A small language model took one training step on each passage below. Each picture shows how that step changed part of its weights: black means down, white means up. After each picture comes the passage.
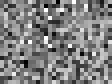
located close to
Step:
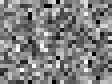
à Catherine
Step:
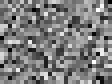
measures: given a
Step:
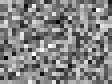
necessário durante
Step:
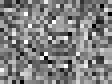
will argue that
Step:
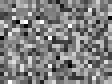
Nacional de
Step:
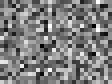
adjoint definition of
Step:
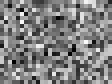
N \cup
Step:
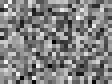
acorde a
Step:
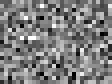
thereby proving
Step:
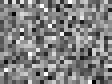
represents the concept
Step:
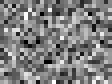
cancer of the
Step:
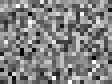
Finally, we give
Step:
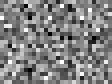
en textos que
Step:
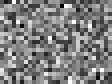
behaves like
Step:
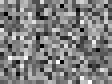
survival functions
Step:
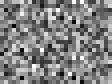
This readily
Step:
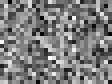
a two parameter system
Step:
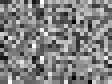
singlet under
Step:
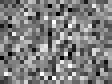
overall activity
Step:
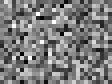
Theorems 3,
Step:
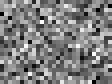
a aprender,
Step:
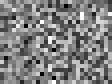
conceitos como
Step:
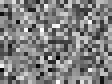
$Z$ whose
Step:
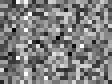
uchun davlat
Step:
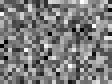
to study line
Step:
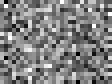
has been studied in
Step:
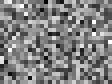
le programme
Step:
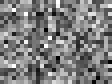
group of automorphisms
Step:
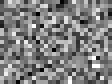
wordt voor
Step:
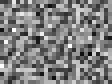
denote the vertices
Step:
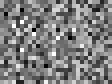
la comunidad,
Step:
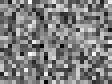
given in the graph
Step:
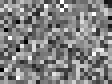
the same weight as
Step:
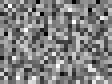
supports of the
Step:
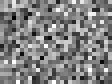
ein weiterer
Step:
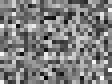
la deriva
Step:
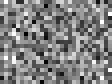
la plus utilisée
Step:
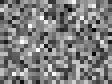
theoretically possible that
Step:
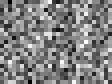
de S.
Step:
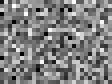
the boundary $\partial
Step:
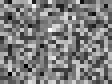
in a natural
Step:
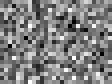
in terms of the
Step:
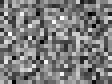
of the same
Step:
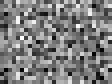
goodness of the
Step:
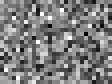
the equation reduces
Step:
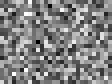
treat separately large
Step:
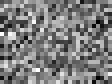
and for any distinct
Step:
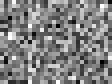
with it being
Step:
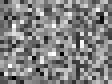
elements, etc.,
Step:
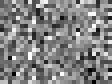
with the given coordinates
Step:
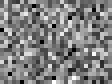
intensity of the
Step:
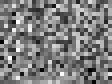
the action of
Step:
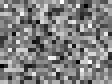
a routine
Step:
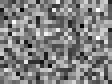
olup, bu
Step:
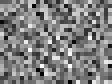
functors when necessary
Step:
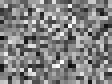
día a
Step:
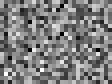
60 estudiantes, se
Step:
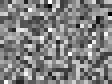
But we do need
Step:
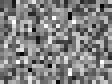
this paper, we
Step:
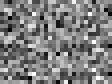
> for i in
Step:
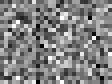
(i) two
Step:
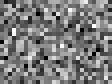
to control the functional
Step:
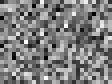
test function and
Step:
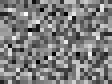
conclusion that operator
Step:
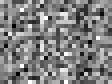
göreceli olarak
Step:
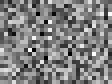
model reduction approach
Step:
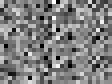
del caso le
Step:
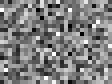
than $N$
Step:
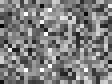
Borel games
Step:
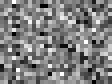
the BSDE
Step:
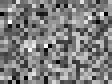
в якій
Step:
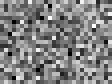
the desired transfer
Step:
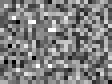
in modern Uzbek
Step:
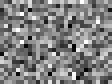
Fix a
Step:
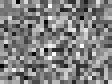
preparando a
